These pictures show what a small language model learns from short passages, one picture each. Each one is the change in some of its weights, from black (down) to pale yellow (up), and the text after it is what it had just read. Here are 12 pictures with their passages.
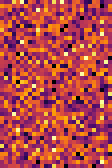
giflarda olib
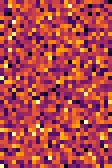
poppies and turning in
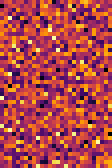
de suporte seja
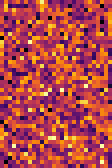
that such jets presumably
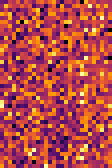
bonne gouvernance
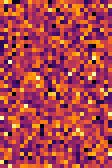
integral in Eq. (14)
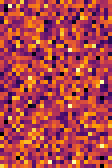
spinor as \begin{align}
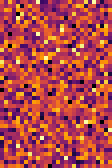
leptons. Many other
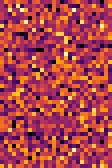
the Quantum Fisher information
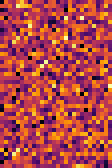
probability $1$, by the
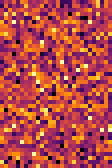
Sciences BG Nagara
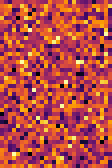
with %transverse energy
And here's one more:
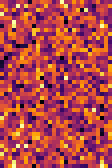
that such warming has
